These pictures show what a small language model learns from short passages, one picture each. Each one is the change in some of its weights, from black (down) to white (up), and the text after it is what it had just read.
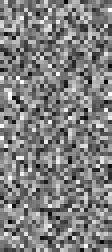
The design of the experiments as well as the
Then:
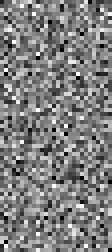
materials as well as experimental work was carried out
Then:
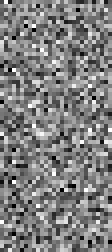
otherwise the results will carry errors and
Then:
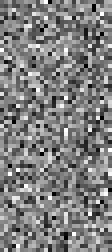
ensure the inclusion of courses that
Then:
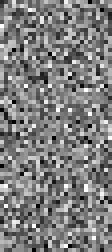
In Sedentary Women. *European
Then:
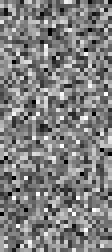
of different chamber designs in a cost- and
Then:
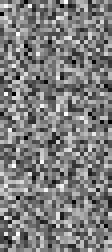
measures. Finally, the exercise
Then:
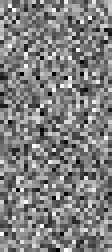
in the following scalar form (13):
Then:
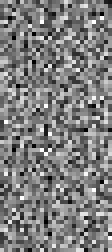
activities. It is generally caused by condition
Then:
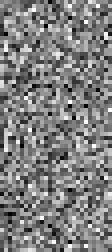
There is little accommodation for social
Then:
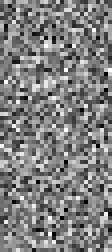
media during the study hours to avoid the
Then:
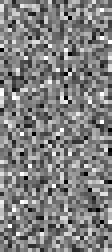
caught in traps baited with
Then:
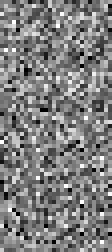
from extensive review of literature and past
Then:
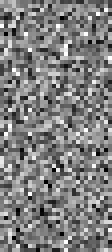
into the poverty region instead of
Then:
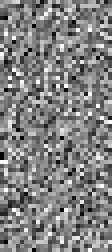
the depression and isolation life of the
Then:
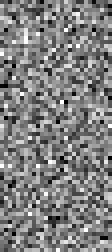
the research corpus demonstrated a special
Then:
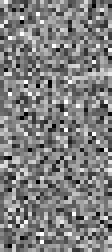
middle income countries. There is
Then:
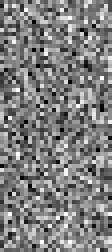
BM and spleen Sca1+ cells
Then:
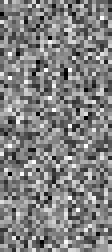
Processing (NLP) has
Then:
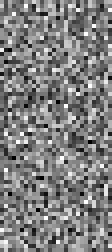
out in collaboration between all authors.
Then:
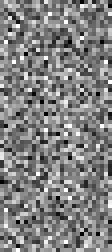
and 21.7 g/L, respectively. The
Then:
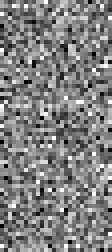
Easily confused and troublesome
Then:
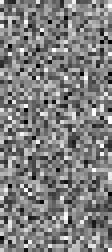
degree of freedom Fig. 2.
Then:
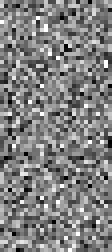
absorb the medication is an alternative
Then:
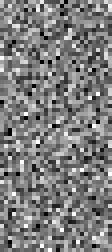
Bac-Light™ Bacterial
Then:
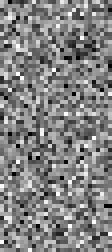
Ac-di-sol 6%
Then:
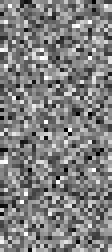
have been researched broadly.
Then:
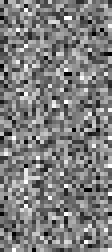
Geonames); Collaborative
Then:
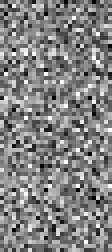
of an Orthodox church.
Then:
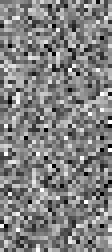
aircraft today is typically supplied
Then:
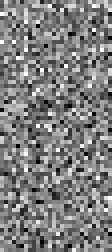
execute a training program annually This present
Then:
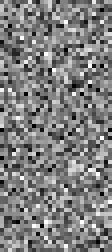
essential in order to keep our mind
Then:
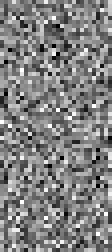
and the Basque Homeland and
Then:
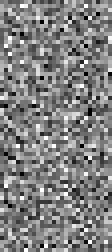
It is seen that the unstable fractures
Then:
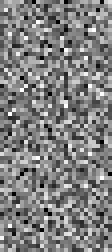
individual's challenges increase. Because the situation
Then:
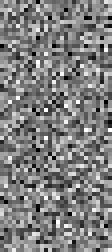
can be utilized as a useful technique
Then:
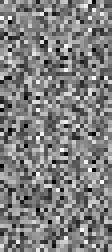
capabilities, questions containing figures were
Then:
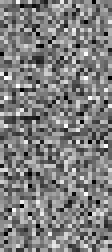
Vulnerability Assessment for XXI
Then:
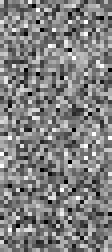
would be the distinct type of target group
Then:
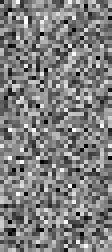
storage, digitalization, Digital Markets
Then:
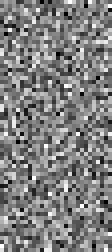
the study data were observed, thoroughly
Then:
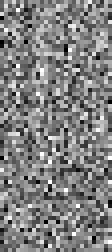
5G system architecture enhancements required
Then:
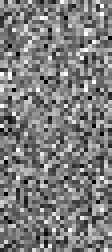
based requirements input Proper use-case
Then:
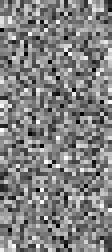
J.B. and Sayers, J.,
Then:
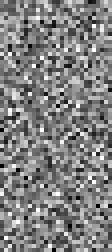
student background in value-added
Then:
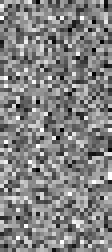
These wells are arranged from soil
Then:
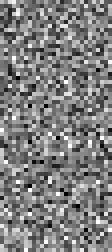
module which makes a decision based on those
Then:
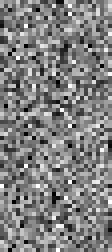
of Akwa Ibom State with a
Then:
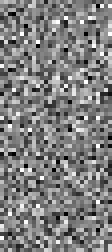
and Mavondo 2005). The possibility of
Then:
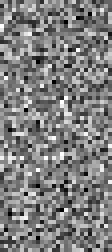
esculentus*), Pepper
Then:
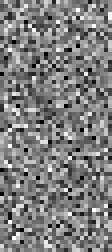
pericycle aggregated into a
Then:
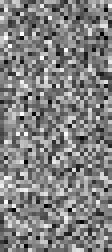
towards reducing the incidence and severity of
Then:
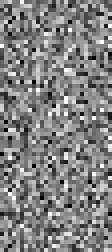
were diagnosed with type 2 diabetes
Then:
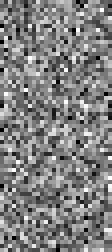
coefficient, K , of Orange
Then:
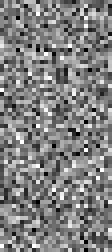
– lateral view, 9 – dorsal
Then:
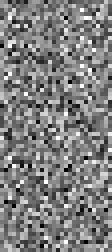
the non-populist Centre
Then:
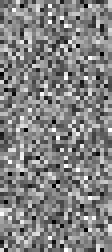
the alloy, a solid solution of carbon and
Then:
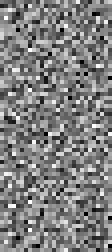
Dohan SL, Dohan
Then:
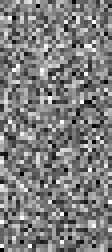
diffusion-NMR. A wide range
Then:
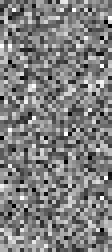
concerning the mechanization of fruit
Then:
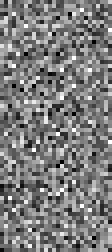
centralized or federated. In our
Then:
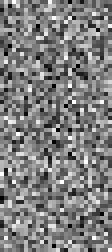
and functions of the agency in achieving the
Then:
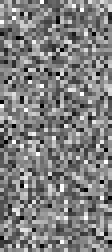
within the permissible limits except for
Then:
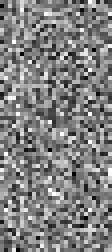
research. Visible Human (VH): The
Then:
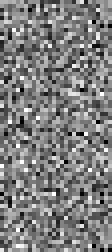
investigating techniques for reducing $\tan
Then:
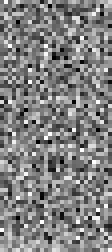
with the mobile phone used as a
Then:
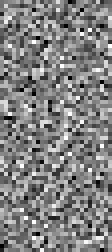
a single sequencing run.
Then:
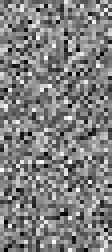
Malignant group are recorded in more cases toward
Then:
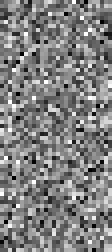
addition of electrolyte lowers the potential of
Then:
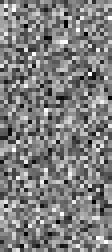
not ready for open market conditions because of weak
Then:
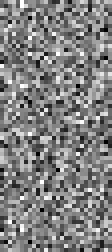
respectively as against a higher productivity of 30
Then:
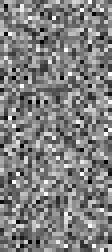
4% urea. The crude protein
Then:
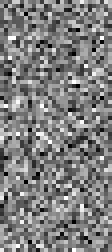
languages and highly different social and economic
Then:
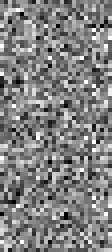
classical Turkmen literature. Like
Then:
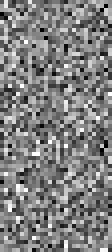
prevention and treatment of infections.
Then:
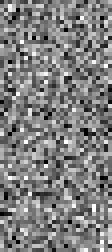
demonstration of how they teach, such as
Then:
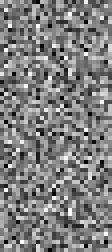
drilled inside the dielectric
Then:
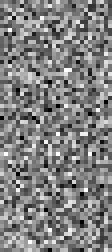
in the year 1966 by studying various individuals
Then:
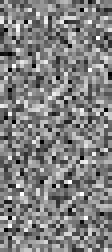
the prevalence and wealth-based
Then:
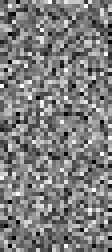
tasks that need to be solved by
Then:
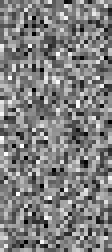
P and Sable, W., "A
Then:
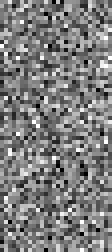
in the field of education for sustainable development.
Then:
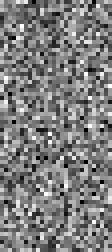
method. As a result, physicians should
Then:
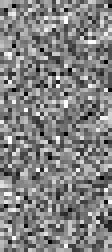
increasing the potential from 0.6 to 0.8 V
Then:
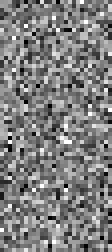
18 respondents (66.7%) in control
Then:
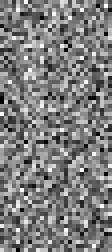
Truncated life tests;
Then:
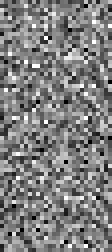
ten lakh people at all ages
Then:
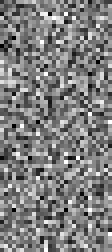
operational aspects of water distribution networks for
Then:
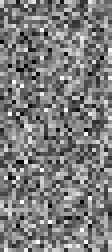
respiratory distress syndrome
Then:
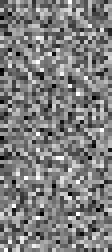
also agree that change should be supported, and they
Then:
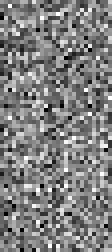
early seedling growth related traits under control
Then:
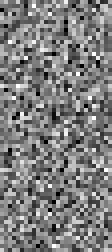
of Safety Climate Mechanisms:
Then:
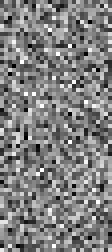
Control and Quality of Human Resources
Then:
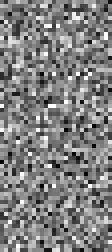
which was initially in the womb totally
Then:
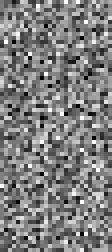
dialetto si vada
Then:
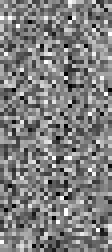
kerf 1 with a split
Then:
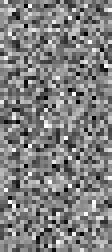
behind in comparison with other
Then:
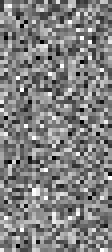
These results are on par with the previous works of
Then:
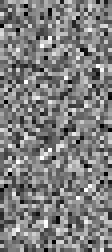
3.5 Conversational Platforms
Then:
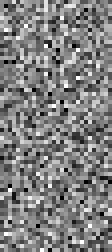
to add an economic and commercial value to the
